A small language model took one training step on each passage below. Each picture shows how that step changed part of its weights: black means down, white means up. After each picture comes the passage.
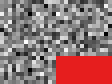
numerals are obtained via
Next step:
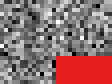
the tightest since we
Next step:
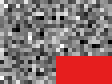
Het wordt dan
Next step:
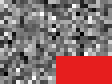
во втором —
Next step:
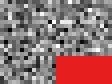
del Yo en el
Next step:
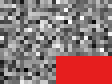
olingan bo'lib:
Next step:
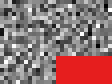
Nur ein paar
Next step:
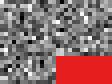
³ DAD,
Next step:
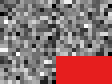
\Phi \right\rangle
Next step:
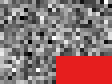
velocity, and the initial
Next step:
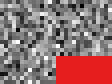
de Apoyo a la
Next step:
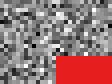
been investigated by several
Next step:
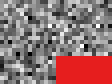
seen how topological zero modes and
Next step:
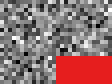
and Abroad]*,
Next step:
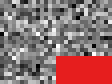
Partido Socialista con
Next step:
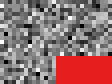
in literature, ranging from
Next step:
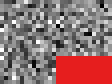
it. This article will not
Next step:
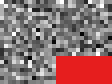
bo‘lgan ishonch
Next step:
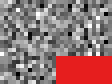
further up to $\Delta
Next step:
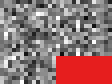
is well known that the plasma
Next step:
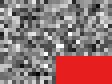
aos psicólogos
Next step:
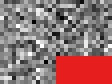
sample galaxies are given in Table
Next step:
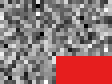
awake ants
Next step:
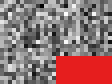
the initial position of the atoms
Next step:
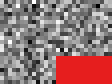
the currents of the
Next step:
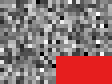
parte de que en la
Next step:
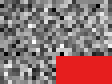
a non-zero coupling strength
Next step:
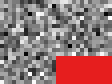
have repeated our analysis at
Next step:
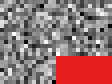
the musical interpretation of
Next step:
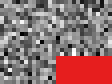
practice, generating
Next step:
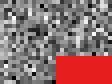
RF photon only if it
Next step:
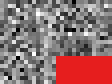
plus an additional continuum channel
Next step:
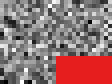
conditions in accordance with
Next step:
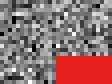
the current trapped ion
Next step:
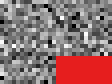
kundalik hayot
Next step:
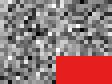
only renormalizes the
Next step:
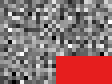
Additional records of
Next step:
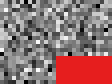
the condensate does not
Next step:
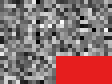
mesma forma, o
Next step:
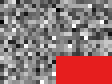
sí posibilita mis
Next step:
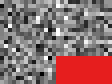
aylangan barcha
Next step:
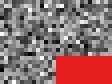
Padova, INFN
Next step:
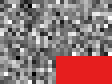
dark hole sizes. The
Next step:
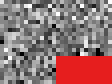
paper from Tata Institute
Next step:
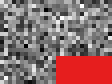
женщин, %
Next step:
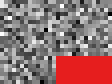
показала, як у
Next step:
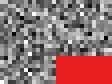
factor for dense gas at
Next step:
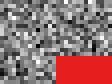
of where Ministry of
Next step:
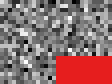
nunca se falou
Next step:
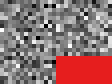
at apparent superluminal
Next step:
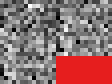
неча мустақил
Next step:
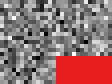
e disposição do
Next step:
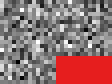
The intensity of this mode is
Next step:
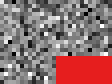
и критерии
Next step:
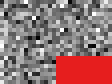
Polkadot and its
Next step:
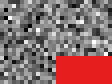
limine litis*)
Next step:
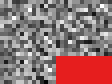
NCI National Facility
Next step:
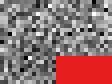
binary systems may reflect their
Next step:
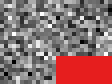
para realizar una revisión
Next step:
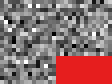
lastig probleem
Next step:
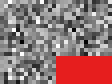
between the perceivable
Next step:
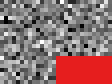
lassen sich diese
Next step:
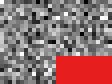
entropy of the possible configurations of
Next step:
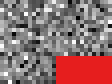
Å for x=0
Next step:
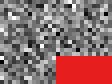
of the \DRaxis
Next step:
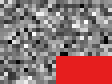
corrected detector-level
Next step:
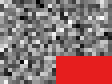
switch in terms of
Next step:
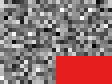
suami dan istri
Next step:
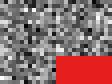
system, as it allows one
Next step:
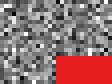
vienen a ser los
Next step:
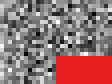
between the shock velocity
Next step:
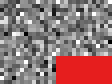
magnetically disordered.
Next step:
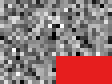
on neutron skins will
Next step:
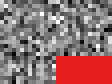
водорода и
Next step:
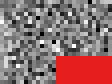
(PD), and the
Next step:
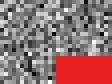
the extended states is shown in
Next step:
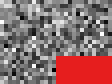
Quinn, Thomas
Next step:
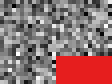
used in Refs.
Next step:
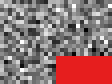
smoothness of the charging
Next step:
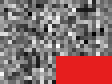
of life, stress,
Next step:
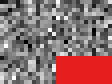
usul o'zaro fikr
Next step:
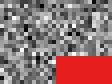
in their covariance patterns.
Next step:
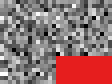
parity and we will
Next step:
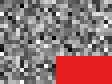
convicts in places
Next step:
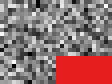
to be small, receives
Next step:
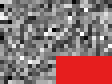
sah einen eher
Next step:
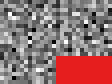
of this is written explicitly in
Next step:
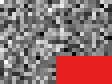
the replay server also
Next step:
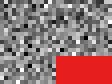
haben sich zu einer
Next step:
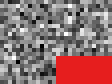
bianca). Anche
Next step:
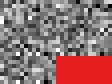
umat islam.
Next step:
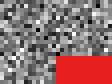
explain in the next section.)
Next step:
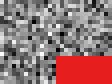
dynamics with interfaces to
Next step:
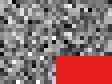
Заключение. У
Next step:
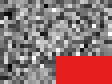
summed. We calculated the
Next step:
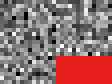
o'zbek studentlari aniq
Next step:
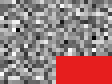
distance scales enables a comparison
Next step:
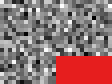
Komissiya o'z
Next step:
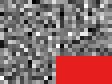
J.C. Y
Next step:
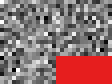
| sed -En -e
